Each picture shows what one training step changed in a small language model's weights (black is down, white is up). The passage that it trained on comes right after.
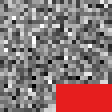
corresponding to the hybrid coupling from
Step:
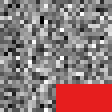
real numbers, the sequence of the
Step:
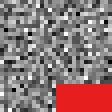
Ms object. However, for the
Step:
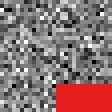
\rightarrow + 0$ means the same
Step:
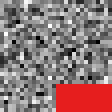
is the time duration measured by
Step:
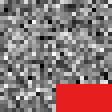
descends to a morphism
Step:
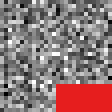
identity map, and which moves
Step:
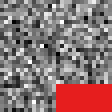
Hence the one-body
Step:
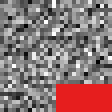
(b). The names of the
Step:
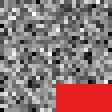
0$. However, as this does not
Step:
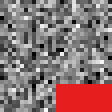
$\mathbb{R}^N$ is the
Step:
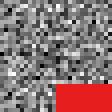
modification to us.)
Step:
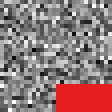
the standard tools break
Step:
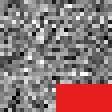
physical systems, the proofs presented
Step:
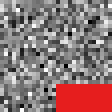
\noindent where $L$ - the
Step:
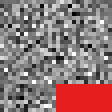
Lie triple system.
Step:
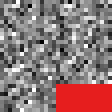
model - was even shown to be
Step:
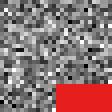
the collaboration that are not
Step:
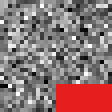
resulting from vacuum
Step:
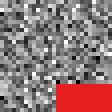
metric and symplectic form
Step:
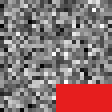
what bandwidth is required
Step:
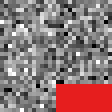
excess at NuTeV,
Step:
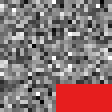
spectral (exponential) convergence
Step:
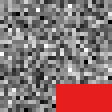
for increasing values of correlation
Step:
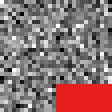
(which is achieved by the
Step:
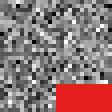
differential equation in a Banacc
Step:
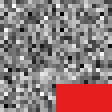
in the calorimeters.
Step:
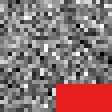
cumulant of the generalized
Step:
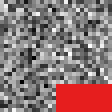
is valid for any boundary
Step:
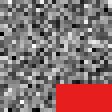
articles in these proceedings
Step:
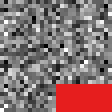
J.~Maldacena and
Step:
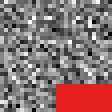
theorem 1.3, there is a measure
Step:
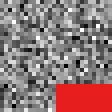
[10]. In our numerical simulation
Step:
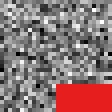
to evaluate the mobility of a
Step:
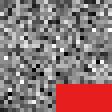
positive constant $\lambda$ such that
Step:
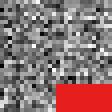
so that the specific data points
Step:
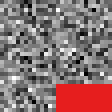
is an affinoid
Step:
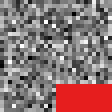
proofs of Propositions 3 and
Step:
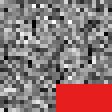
is devoted to study the
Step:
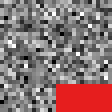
height of $\sim$ 0.13
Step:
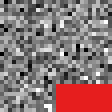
\section{Discussion of
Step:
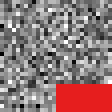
on the Yukawa
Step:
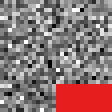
yields \begin{equation}
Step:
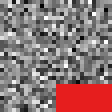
that the rejection set needs to
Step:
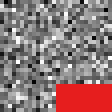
n p))) (equal
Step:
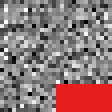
we require some additional constraint
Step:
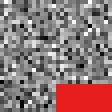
redshift cluster
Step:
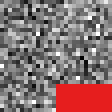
LSP from bino through
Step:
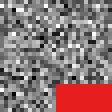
version without pression of the
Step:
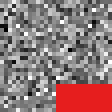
GP Hamiltonian. In
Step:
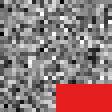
the adiabatic regime
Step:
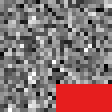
$B_{L,K}$ which are
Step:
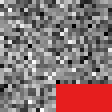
a supplementary video
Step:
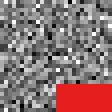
that \begin{equation} \Delta
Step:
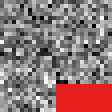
{de Teodoro},
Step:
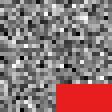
if $\sigma\ne 0$,
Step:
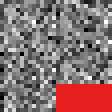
paper can be regarded as the
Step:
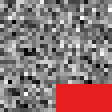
\end{eqnarray} or simply by
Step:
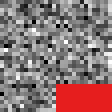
about blues ?
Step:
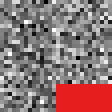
largely invariant within the region of
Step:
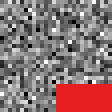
= \left(M^T
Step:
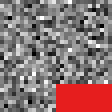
is a matroid,
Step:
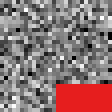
a function group, and a free group
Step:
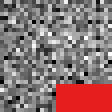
1$ is a feature of
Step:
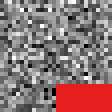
$\R^d$, and define the function
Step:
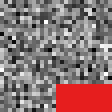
annealing at 600
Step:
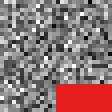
fields: \begin{equation}
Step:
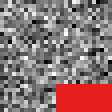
the limited number of topological
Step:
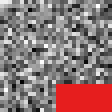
the total amount of energy
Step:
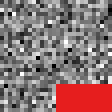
difference map highlights how
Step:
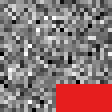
very important for understanding
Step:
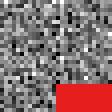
\to \infty} E\left\{
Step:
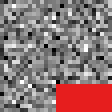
detected; a similar procedure was
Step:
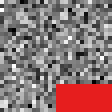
(qubits) \(
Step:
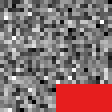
(collinearity) is an
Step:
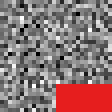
Sanders \& P.
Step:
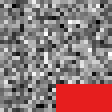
\mn Goldie,
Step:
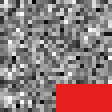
formula for the Fourier transform
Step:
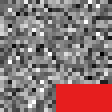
$p$-Selmer group,
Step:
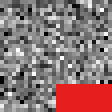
miss). By [VS],
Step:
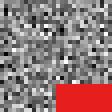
than the photoelectric
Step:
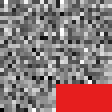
$M$ a $k$-subspace
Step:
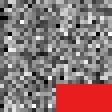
wave functions can be approximated as
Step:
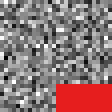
together and integra\-ting over
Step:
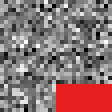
{the unit} normal vector to the
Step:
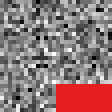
$\gamma$. %that is
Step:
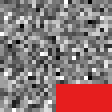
the $L^2$-norm of
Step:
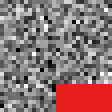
tropopause. We use
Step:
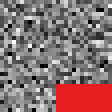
$W'$ of $\overline{\Sigma}$
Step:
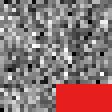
divergent trajectory
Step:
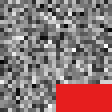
satisfies the condition ``b''
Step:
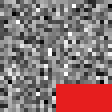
originate as point-source energy
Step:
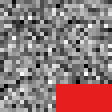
allow spin splitting at some order in
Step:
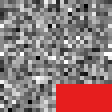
their GMC birthplace
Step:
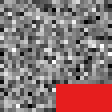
projective derivative} of
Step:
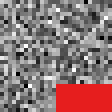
of a thinner wire
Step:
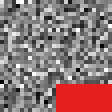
matrix is ultimately controlled
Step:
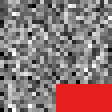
operator, we easily obtain the following
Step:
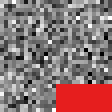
introduced in Section 2.3.
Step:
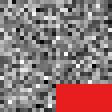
an elementary particle, for
